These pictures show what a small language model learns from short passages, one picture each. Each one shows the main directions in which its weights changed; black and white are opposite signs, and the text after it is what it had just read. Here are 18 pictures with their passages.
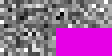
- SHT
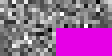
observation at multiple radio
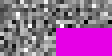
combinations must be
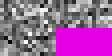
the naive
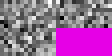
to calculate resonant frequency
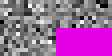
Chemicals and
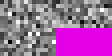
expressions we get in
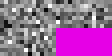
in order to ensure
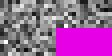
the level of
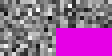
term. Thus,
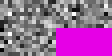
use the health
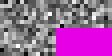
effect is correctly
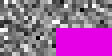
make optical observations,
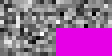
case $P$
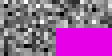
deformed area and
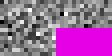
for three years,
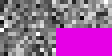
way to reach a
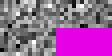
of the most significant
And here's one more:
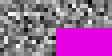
conserved. Models
